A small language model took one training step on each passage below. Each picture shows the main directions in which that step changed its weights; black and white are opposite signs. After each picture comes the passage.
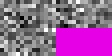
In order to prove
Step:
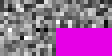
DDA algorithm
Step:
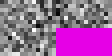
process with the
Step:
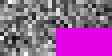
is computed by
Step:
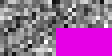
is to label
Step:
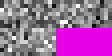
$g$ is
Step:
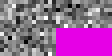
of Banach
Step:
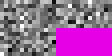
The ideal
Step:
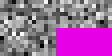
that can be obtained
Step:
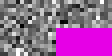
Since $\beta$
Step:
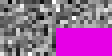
will give a proof
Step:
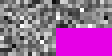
We shall
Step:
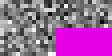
time steps
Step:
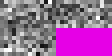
from $X$
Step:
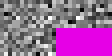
we obtain $$
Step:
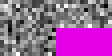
the fibre
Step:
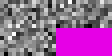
the proof of Theorem
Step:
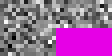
hold. Let
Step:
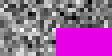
a data optimum
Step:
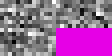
This work made
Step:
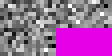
role in the
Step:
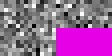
In this Note
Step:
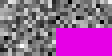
is a vertex
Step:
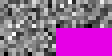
the proof of
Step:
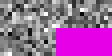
\geq c >
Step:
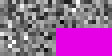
relation \[
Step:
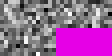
veracity of
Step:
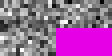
$A$ such
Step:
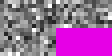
operator in the
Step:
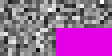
not reveal
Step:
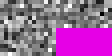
that they are
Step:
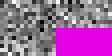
legs in
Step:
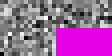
law of
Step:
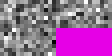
of a set of
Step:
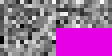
This implies that $|
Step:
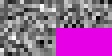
has order 4.
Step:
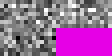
spot 6
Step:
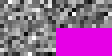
taking inverse
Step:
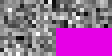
to derive that
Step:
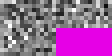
sequence \[
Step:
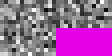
part of the theorem
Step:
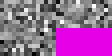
not just on
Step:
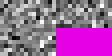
a restriction of
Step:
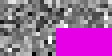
be expressed
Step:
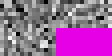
\noindent of
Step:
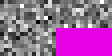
norm. Let
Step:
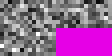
show that for the
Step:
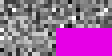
attention by
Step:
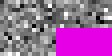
equations in the
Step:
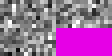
this problem solved
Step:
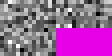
is infinitely
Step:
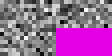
matrix $\C$
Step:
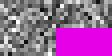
space, and let
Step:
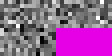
If $I$
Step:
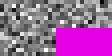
homeomorphism of
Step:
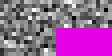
positive canonical
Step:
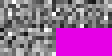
at the rotor
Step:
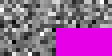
\rightarrow & i
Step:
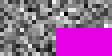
results, we have
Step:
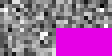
t)$ is a
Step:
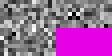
the value of
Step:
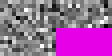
we will not
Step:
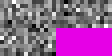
at the rate
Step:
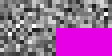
other onto the
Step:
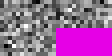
We can label
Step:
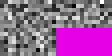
or reveal
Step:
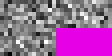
are considered
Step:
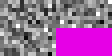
probability measure
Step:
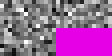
\noindent {\it
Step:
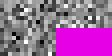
not neighbors
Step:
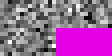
described in the
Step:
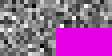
Notice that
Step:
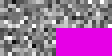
and the functions
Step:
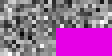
of the solutions to
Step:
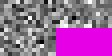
also the choice
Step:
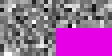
of semilinear
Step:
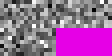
the ODE
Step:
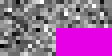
H , \mathcal
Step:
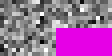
\item if
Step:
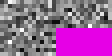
is indicated
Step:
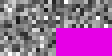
of the sequence
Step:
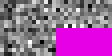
of rank 2
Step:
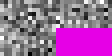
claim that
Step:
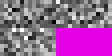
and every closed
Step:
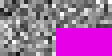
$n \times
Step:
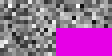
n and z and
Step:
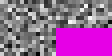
would get $$
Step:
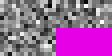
tame. The
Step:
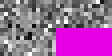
With this,
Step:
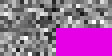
continuous* if all
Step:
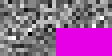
we follow our
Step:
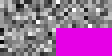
ds +
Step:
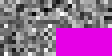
subsets of
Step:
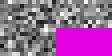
have a common
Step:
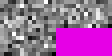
that $\sum
